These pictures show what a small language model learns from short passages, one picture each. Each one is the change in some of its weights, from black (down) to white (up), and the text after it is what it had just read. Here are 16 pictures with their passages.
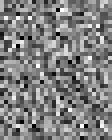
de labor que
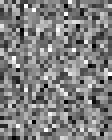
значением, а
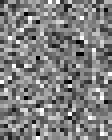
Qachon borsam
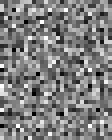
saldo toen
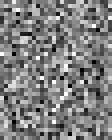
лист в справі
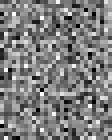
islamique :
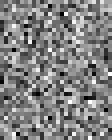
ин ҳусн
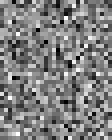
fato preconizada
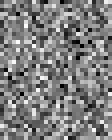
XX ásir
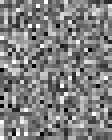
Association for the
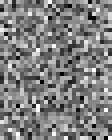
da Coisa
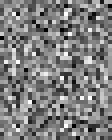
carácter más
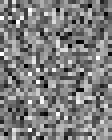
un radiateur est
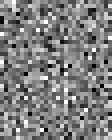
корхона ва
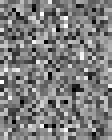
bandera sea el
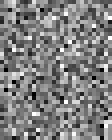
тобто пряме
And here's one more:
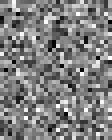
при определении
